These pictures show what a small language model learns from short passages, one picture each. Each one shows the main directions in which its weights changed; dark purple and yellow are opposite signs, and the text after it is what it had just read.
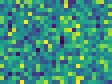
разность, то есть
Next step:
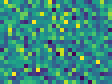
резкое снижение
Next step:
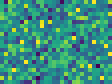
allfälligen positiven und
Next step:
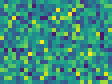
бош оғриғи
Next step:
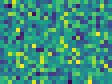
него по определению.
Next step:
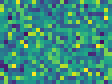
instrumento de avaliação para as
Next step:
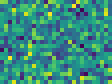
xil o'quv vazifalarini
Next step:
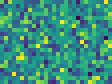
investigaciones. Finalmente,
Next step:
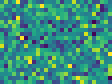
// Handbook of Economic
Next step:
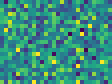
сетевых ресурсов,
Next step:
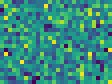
axborotni uzatadi.
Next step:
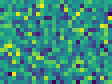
puentes, permiten
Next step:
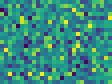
по проблематике статьи
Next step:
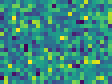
asignado a esta:
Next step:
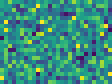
yang dipilih proses
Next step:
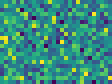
1. Выготский
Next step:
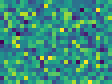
упростит переход на
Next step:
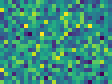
та учня, коли треба
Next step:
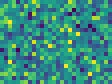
иметь и имеет не
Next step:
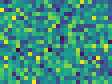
комплексе республики
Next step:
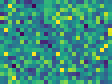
qonunlarini qamrab
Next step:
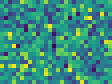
haqida tushuncha berishga
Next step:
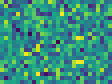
in v rimskih
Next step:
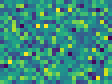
of patients with thermal
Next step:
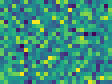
oznacza cechę
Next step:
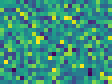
на установлении среднего
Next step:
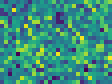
los bloques se ha
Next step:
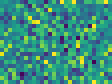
city of Tashkent,
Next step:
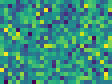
polyamide production but
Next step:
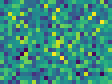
Анализ результатов,
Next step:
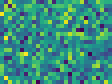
be used according to
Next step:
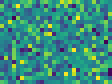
Ular yashil texnologiyalarni
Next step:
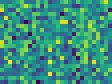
потреби в паперових
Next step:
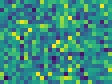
qilish, ayol, mehnat
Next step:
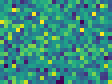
um edifício residencial
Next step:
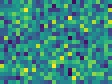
- **Psixoloji
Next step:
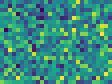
shakllarining shu mavzuga
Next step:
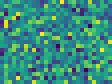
nafaqat amaliy, balki
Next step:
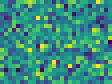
desarrollo de habilidades y valores
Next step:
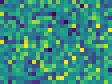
належать спільні
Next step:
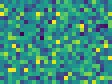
izdataka za
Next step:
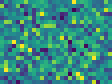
havo va suvning
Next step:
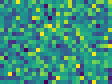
teknik dokumentasi.
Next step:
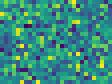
año, en el mes de
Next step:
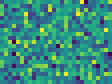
sorbitol solutions
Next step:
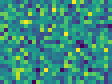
Pranata Mangsa
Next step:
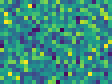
em 2006, e estabelece
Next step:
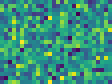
son acusados de vender
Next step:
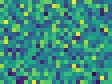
de qualidade, que conte com
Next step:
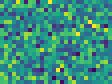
kecamatan Baya sebagai
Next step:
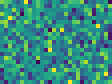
tutela delle posizioni
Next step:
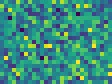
dicuci melalui
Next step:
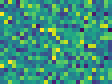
de cuerpo, quedando
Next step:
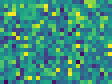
qui a été réalisée dans
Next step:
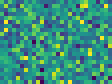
Bullying and the
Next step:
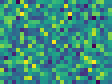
экономики России, но и
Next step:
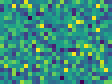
radici storiche del
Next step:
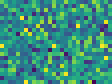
unit alat berat
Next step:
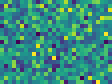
a great contribution to the
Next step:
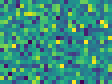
durante a separação; -
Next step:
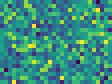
affecting between 8% and
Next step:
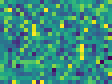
inclusive education that not only
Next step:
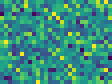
unei clădiri
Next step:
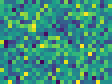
оцінювання (бали,
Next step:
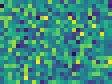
das zonas de maior
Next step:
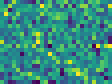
un riesgo importante para la
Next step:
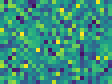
время как в Алжире
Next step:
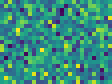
materiale, informații
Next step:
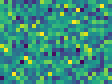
diese Situation. Objekte
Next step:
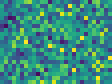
ega ekanligidadir.
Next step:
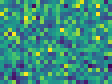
namoyon bo‘lishini
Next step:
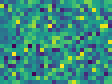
pesa cerca de 500
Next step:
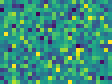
Buxgalteriya axborot
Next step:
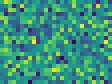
oordeel zijt
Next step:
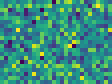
ve reaktifler A.
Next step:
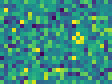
віртуальної дошки
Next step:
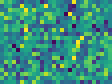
davomida qonning
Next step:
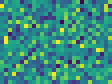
foros de cidadania na
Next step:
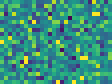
chegou a alcançar
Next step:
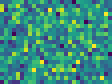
bridle is a governor
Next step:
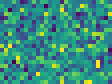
plaats „enz. De
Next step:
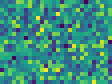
Modanın bu dinamik
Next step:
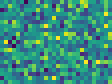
Bank / TBC
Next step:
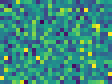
Bóri almasa da,
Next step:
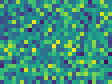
caracterizem o seu perfil
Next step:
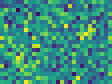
і валом... Тут
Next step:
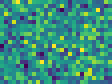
University Press, 200. – 21
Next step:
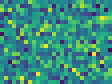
debe desarrollar la
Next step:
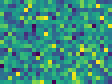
Зроблено висновок про
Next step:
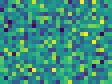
зависят от ε
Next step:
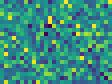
sosial dari perubahan
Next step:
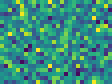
informasi, kebebasan
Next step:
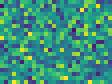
Para a realização de análise
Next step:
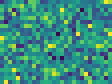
Rio de Janeiro: Editora
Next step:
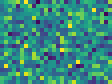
phénomène de
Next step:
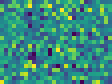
Sa'ud, U.
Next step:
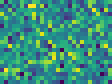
dans l'estimation du
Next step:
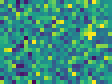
Trabalhadores e
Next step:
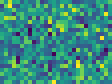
qarorlar qabul qilish asosida
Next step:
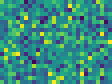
Аширов А. Нон
